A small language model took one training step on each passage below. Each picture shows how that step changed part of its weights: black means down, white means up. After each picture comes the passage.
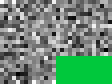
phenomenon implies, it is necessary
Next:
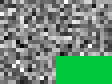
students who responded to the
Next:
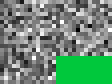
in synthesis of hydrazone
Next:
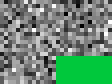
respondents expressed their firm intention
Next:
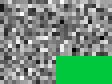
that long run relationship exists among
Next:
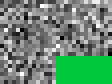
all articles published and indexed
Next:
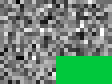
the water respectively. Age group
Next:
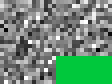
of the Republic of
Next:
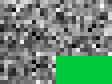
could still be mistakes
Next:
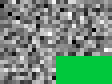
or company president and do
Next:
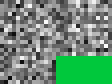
and demerits with the
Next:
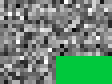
water deficit conditions.
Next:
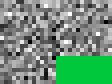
time and what happens to
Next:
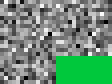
and withstand various external and
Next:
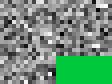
or chanting a
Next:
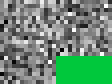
the values, and the
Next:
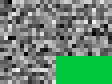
structure did not fully correspond with
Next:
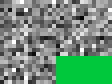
side at the door
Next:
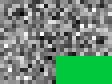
Greece and more specifically
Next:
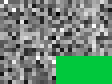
and its alloys'
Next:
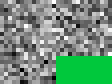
neglected. He also discussed
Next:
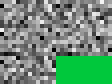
more task level." -
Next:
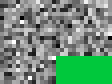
or do not read at all
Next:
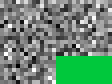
cover and the types of human
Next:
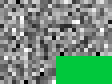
audience is asked to move from
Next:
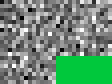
phases are in the same height
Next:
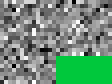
are now being managed with the
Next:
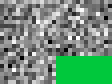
affects the geographic distribution of
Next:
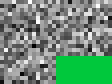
namely a differentiation strategy at
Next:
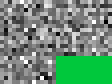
Objective 1. To compare
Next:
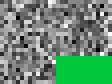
it was the most recent year
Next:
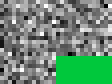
Significant differences in hardness
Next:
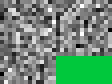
modulus at low frequency and
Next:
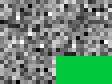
Key Performance Indicator
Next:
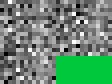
generation towards failure environment configurations,
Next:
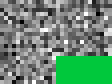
comp. B ΔB
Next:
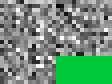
analysing its consequences for
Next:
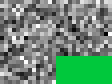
the effect of water hardness
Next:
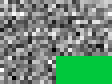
set-up larger value
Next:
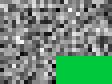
a future with low expectations for
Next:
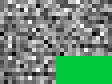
model session sequences as directed
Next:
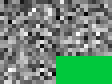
potential for about 2,100
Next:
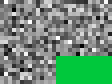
method, followed by costing
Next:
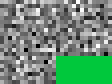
measurement model demonstrated discriminant
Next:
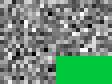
of the ethanol extract
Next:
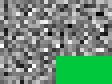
SCIENCE AND
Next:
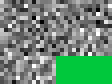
improving the interfacial
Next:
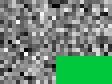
aromatic aldehydes
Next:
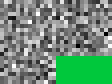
model, the total electricity and
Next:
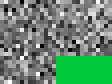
social interaction in the L2
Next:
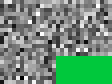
models, the significance of the
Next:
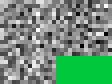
companies, providing both scientific and
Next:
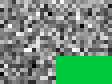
of the most powerful analysis
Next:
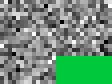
same as the corresponding value of
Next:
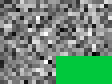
or terms in topics assigned to
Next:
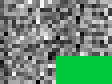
in cumulative CO₂
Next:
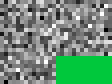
balls in motion despite
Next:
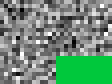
node capable of subgraph
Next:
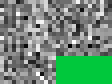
°C. The stable
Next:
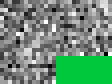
number x in an expression of
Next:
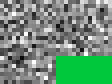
the distinctive manner
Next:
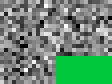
author while Mr.
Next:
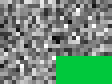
the aggressive treatment of
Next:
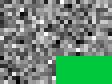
and Management Technology, Abia
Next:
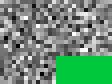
of students in preschool
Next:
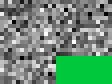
ordered against check-out
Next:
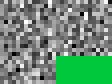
L.) is one of the
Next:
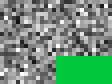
so, how it defines
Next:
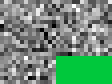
overlap between the findings of
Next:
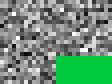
of the ease with which
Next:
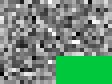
be it a video, sound
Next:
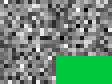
in cultivating sport
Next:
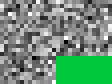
people, which makes it possible
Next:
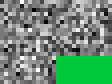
on the reported data. To
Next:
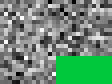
anthropogenic changes
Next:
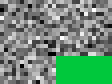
The paper highlights recent empirical findings
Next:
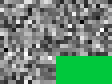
to the strain gradient
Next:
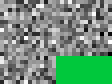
is what has established the social
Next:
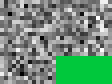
simply tolerate it) and
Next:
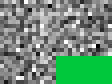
revenue from licences and user
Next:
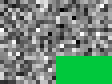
notes on texts, making them
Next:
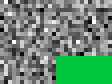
a new method in teaching and
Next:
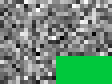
of diabetic patients regarding their
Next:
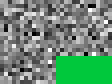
African nations, African
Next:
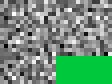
i(\omega) =
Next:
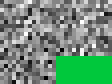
to the first of these
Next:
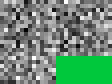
perceive motivation and support is
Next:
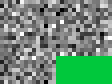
is also used for skin
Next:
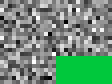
and financial services with the help
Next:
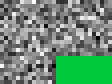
increasingly used to provide more accurate
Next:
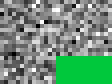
changes where the contraction of
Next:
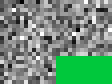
in all stages of preparing
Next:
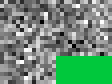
of Early Clinical
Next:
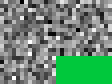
TaskB1 {
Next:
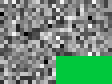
highlights the socioeconomic challenges that
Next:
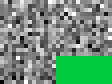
it can be assumed that the
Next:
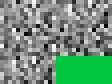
The above table shows the percentage
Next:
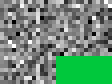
is a scientific future in which
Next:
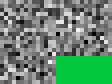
Susana L.
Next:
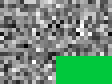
values followed by the same
